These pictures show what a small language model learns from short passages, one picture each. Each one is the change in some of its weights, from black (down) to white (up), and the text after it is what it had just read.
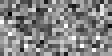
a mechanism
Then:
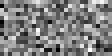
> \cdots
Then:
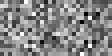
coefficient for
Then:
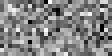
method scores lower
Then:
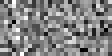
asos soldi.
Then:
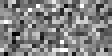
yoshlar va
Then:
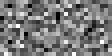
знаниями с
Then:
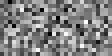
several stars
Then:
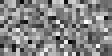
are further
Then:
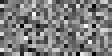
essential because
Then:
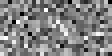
Lea* mit
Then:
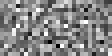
using the more complex
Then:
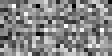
workflow used to
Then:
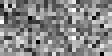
of the defect
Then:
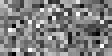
то есть
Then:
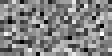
A comparison of
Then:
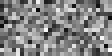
also closest to
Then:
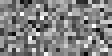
Universidade de São
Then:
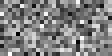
jet's head
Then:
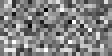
cadeia de
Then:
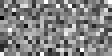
layers host
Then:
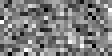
as feridas
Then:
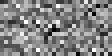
reconstructed into
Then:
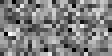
unit matrix.
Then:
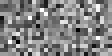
de ação 11
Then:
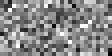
9. Plans
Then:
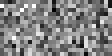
and Economic
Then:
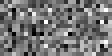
темы во
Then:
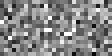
also ensures that
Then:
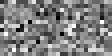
также к
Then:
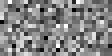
by NASA
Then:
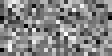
good the
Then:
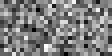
inicial, los
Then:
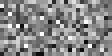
for further
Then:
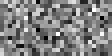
the better detection
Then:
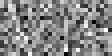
between VBS
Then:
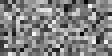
Given that the
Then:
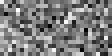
la superficie a
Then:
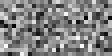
\] and expand
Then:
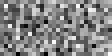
resolution of the
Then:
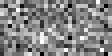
« *autres
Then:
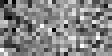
a lovit
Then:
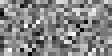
Figure 1,
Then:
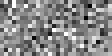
the dots represent
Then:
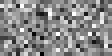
can be applied
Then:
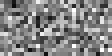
proportional to
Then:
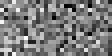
à savoir
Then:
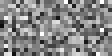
analyze the
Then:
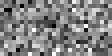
our larger
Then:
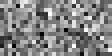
can be used to
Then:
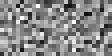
a desire for the
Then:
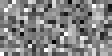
attitudes et
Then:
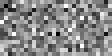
present paper we
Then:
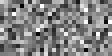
verificar se
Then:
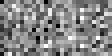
a test which can
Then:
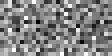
скласти до
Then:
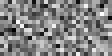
ota ona
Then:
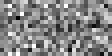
we found that if
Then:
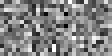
the familiar
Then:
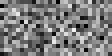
difficulties in
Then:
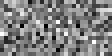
Lax representation
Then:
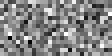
is difficult to
